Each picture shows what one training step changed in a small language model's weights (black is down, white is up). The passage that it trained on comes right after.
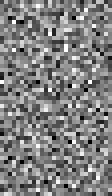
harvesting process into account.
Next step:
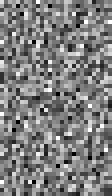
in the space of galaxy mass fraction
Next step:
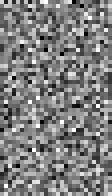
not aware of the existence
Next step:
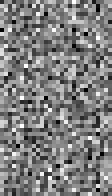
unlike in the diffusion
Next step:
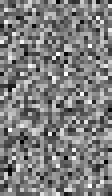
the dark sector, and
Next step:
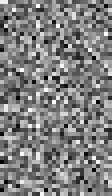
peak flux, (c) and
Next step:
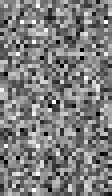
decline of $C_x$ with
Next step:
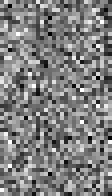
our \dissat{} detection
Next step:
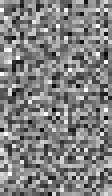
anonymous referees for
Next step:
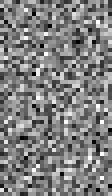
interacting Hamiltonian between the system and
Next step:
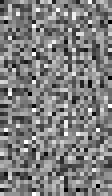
charmonium numbers from
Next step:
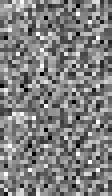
phase intervals to make
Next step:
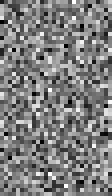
domain by D0 is shown in
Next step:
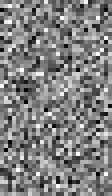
both the corona and disk.
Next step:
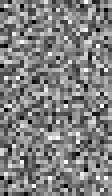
the baryon asymmetry. When
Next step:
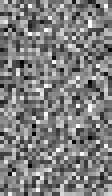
compare the observed luminosity
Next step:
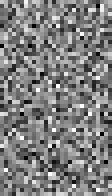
unity, $\xi$ is given by
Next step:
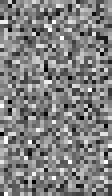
can be more than four standard
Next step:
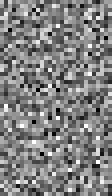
the generalizability and transferability of
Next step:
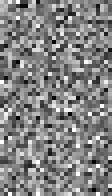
with less interference and greater
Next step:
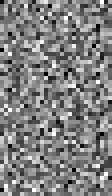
interference fringes at an
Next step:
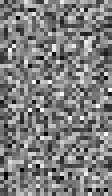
(and in some cases,
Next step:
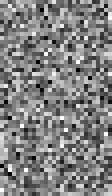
such oscillators, one would
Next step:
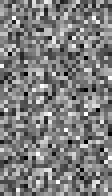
shown in Fig. 1, the
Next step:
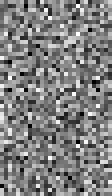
weight functions $f,g$ has
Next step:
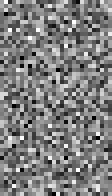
solid line, so their darkness
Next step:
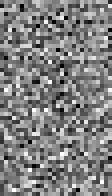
regime (which is not entered
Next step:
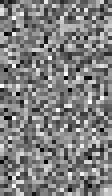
a limit in the order of the
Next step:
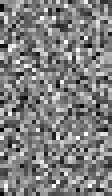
with a $\pi^-$ beam
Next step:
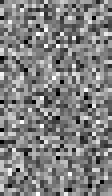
to check all the results discussed
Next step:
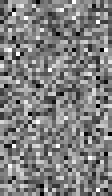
a standalone distributed
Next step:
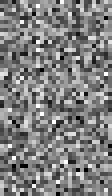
training procedure for
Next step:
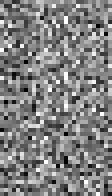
an exact result. However, the
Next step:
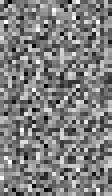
set of all probability vectors
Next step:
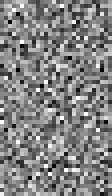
of such bursts would have been
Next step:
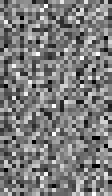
Nice, CNRS
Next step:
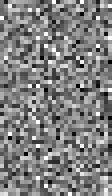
electroweak SM is described
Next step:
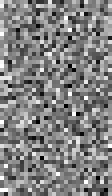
$ quite generally shows a strongly
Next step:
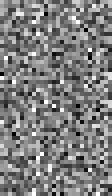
are different types of the biometric
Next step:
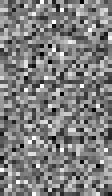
Physics, and Statistics
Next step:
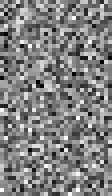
[5], this behavior can also
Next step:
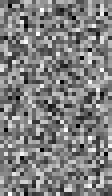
the computing model's point of
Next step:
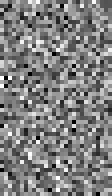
parameter $\alpha = v_{\rm
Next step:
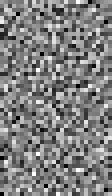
very difficult to generalize.
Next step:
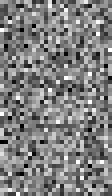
They are close though, in
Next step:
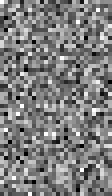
WA, \quad A =
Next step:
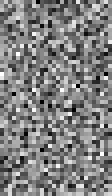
decrease of the tidal
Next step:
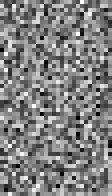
K in an area of a few
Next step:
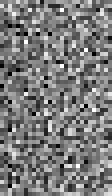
by analyzing the invariant mass
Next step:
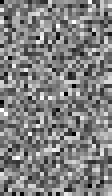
the force exerted on the
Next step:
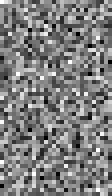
to be able to extend our
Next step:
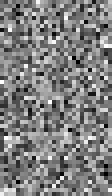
kernels also represent various
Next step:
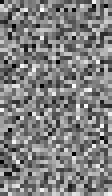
localized states may appear for a local
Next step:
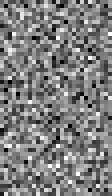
(vertical arrows) that are
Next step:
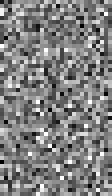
to the available experimental data.
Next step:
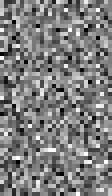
from/to the memory on the
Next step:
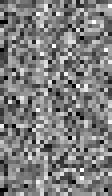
= \begin{cases} 1,
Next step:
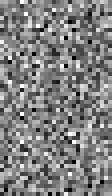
methods to calculate the force when the
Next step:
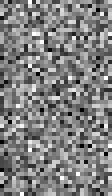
can be directly related to the
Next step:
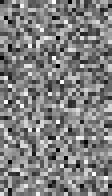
models trained on NLI
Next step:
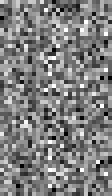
workflow in O$^2$.
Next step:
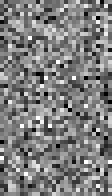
concave linear dispersion relation
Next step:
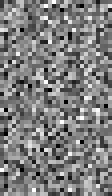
with, as before, other
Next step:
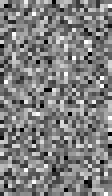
be a cyclic code of
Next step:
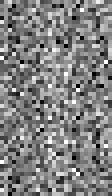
total quark-quark cross section in
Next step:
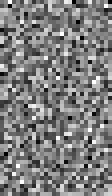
of either the period one or the
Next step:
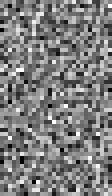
and perpendicular to the direction
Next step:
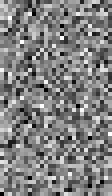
with the opportune use of
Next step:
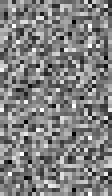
for the simultaneous determination of
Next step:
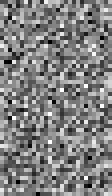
one found in a BNS
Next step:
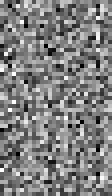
pre-computing to the
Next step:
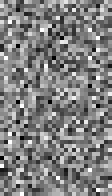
where $j$ denotes the
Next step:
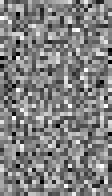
integrand can be written as
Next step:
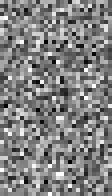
are approximately real (see
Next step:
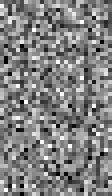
$S_2$ of the second
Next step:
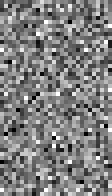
well as the path integral sum.
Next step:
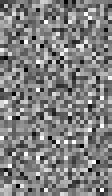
masses. For each solution set the model
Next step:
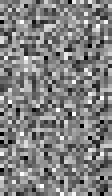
the new massive gravity and
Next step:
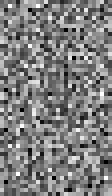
that the inclusion of this energy
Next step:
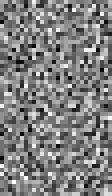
so of smaller amplitude, was observed
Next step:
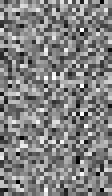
TDR \CCC
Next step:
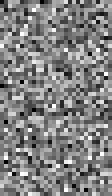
precisely the MLLA
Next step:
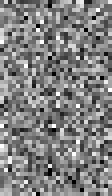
locations $i = 1,
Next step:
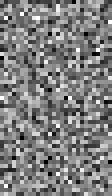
powder and crust
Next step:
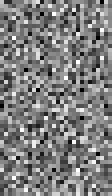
f_C), \end{equation}
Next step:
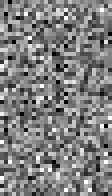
cleanly, we define the
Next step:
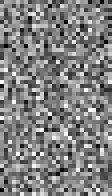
exhibits broad,
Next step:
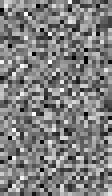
has been shown for instance by
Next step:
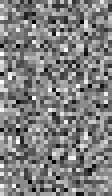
$?$ indicates unknown
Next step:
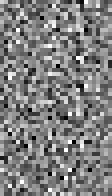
$\ttb$-deformation and
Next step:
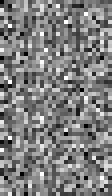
network. In this model, the
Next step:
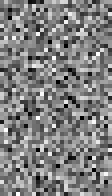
the empirical approach proposed by
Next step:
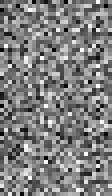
messaging service,
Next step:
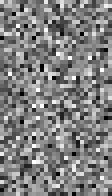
lunch, and afternoon
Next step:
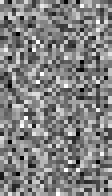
and "Occupancy",
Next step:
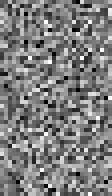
strain. When considering the
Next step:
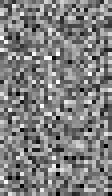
the more complex singular behavior
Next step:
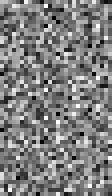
the $\bar \nu q \rightarrow
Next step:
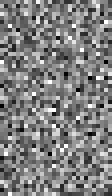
planets of mass $m_1$
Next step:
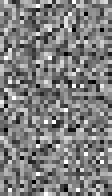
exclusive approaches, which
